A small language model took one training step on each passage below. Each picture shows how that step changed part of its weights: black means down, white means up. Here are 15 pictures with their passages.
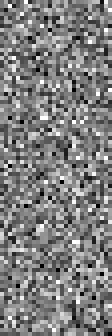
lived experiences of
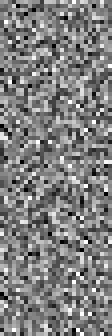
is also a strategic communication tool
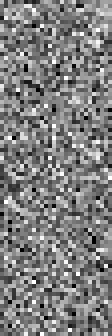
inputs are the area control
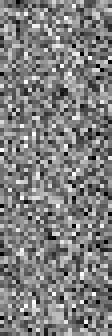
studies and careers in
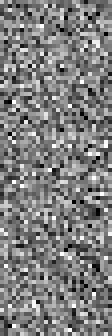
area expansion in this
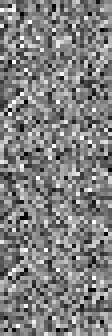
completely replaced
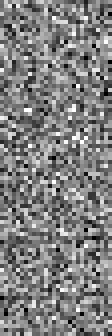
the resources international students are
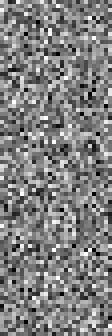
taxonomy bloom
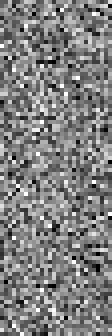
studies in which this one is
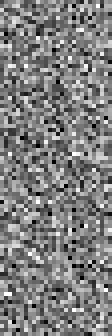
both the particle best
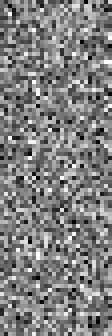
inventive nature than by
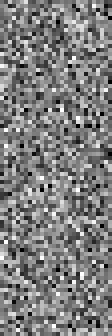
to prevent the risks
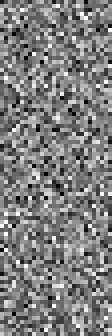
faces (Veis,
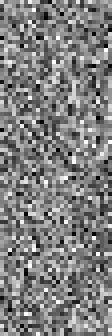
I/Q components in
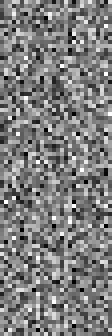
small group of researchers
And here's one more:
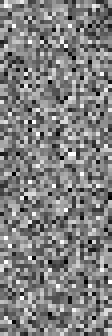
me. The students, who found
